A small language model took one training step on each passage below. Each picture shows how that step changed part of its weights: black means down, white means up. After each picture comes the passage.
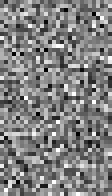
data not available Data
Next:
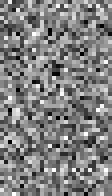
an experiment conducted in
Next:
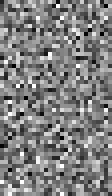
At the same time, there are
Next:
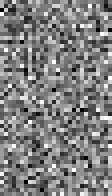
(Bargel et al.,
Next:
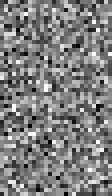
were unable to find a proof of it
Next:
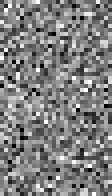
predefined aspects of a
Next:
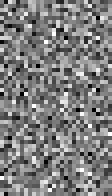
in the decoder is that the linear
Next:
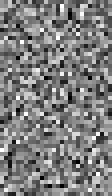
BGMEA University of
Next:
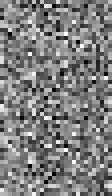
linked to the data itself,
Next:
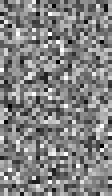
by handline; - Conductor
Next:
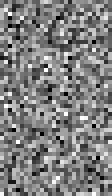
$T$ has a {\it
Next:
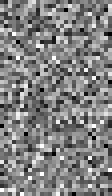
with the work presented in this paper.
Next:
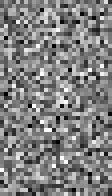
divisors of $m$.
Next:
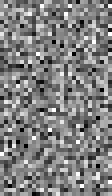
this and related polytopes are
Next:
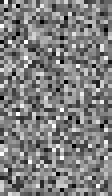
in a stepwise regression
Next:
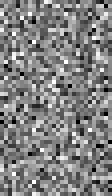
this version of $\Gamma_{\rm
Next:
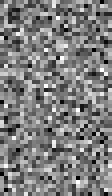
Seafarer. Variable
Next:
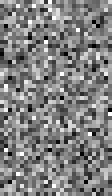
E.T revised the data
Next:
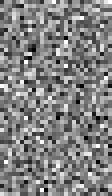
the the published article
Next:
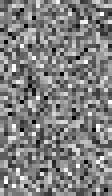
determined from the spectroscopic
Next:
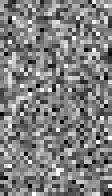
mortality forecasting is
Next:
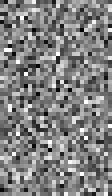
as shown in figure 11. The
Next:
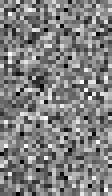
time periods with a minimum of
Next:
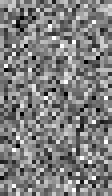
add noise based on the observed
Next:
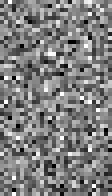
a method for simultaneous
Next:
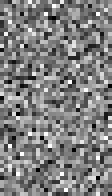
assumed, which will allow field experts
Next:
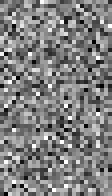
energy is still much smaller
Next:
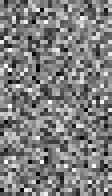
$f$ and symmetric $d$
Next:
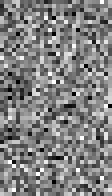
associated with Catheter induced
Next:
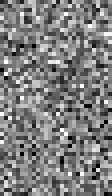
IP address, and
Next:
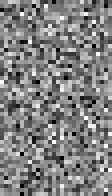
[10] for solving linear system on
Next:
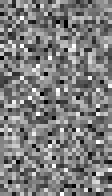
geometry of each site is
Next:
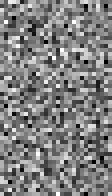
here overlooked. During
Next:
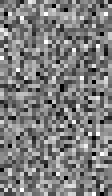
based on its thermodynamics given
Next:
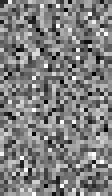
the CCWZ non linear
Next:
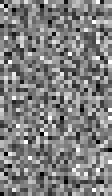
which is dangerous because
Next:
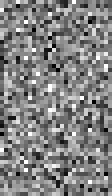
\par Finally, for
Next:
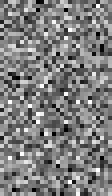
years, that even as the effect
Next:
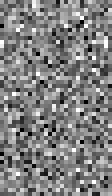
Then, molecules $4,
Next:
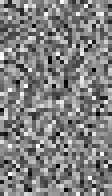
simple greedy heuristic based
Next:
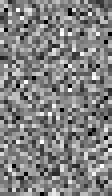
masses} Now let us
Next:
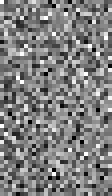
stick (1) and an
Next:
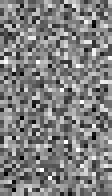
credibility evaluation model
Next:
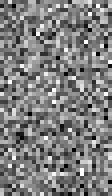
authors declare no
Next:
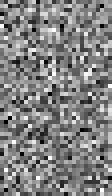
knowledge tracing algorithms
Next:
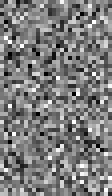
$I_N-M$ for a
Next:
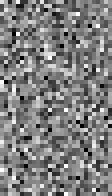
expect to evade our
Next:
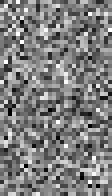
fix a $t \in B$,
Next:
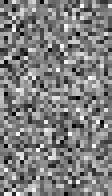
thus to satisfy ${\bf
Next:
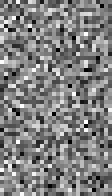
combat climate change.
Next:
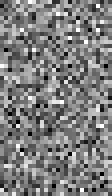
how safe they felt
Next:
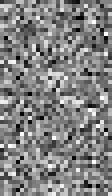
Symptoms score,
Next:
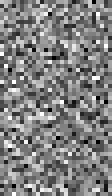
similaire mais techniquement
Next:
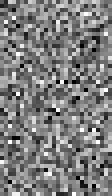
critical in the sense that
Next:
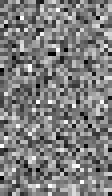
temperatures the energy is equally
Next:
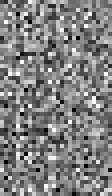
visits* In the absence
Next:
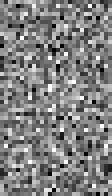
in (4). Finally, for
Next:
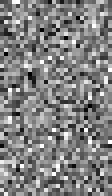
recommendations. In this paper
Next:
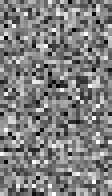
and pelvis. On
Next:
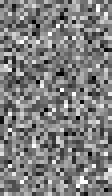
that $A_\nor$ is of
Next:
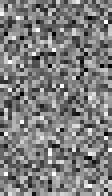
\begin{pmatrix} l_1
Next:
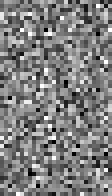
This mechanism can be related
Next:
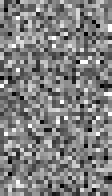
needles of dehydro-
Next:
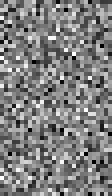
using. X is the state variable, and
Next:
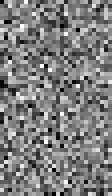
seven 6.4~keV
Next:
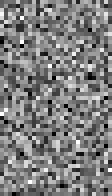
structure function $S^p$ of the
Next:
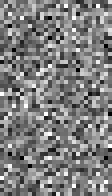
of opinions, the positive
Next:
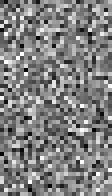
properties of this plant are mostly
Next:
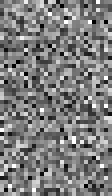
proofs given in the present paper are
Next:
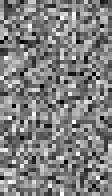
adoption in very different contexts
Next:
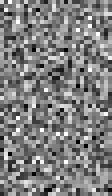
(component-wise), we
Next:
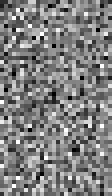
reference rather than lock
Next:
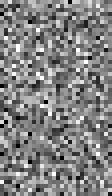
a piecewise smooth
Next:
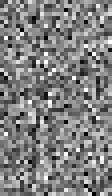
the possible combinations of
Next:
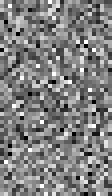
\ref{B} follows.
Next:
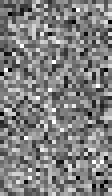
introduced. This condition is based on the
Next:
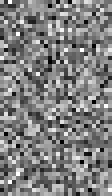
a tremendous impact
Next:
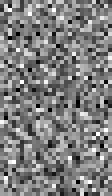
For quantum systems whose corresponding
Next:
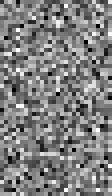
presents a good deal of
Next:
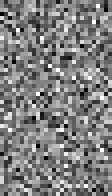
by linear interpolation. While
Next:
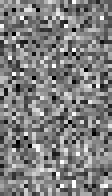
modules} A tilting module
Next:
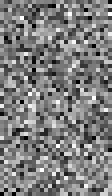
paper. \newaddition{The research
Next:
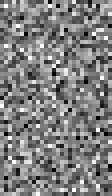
some extent, Ru Ling is
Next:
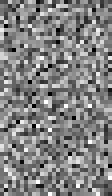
capacity but also improve the
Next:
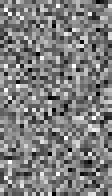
$\R$. The symplectic
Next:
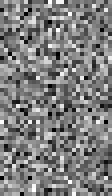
Plain on the southern
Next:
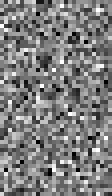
short proof. The standard
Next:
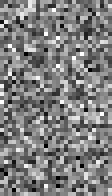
used it as a first reference
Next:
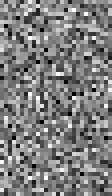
with 1% acetocarmine
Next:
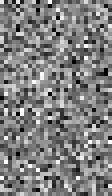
waveguide structure. In such
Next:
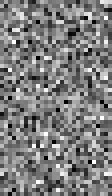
versus the number of multipoles
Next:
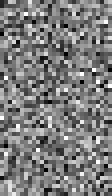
are essential part of the
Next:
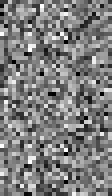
detect the existence of
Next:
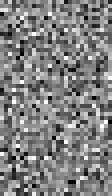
electrical panel !
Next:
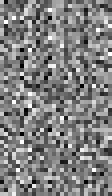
parton-level \( B \to
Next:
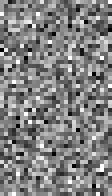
fact, their work allows for
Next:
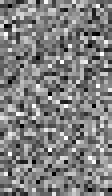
assess non-specific
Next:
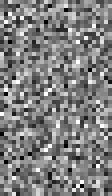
process consisting of several
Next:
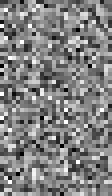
al., 2016), the detection
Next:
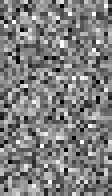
widens the meaning of the
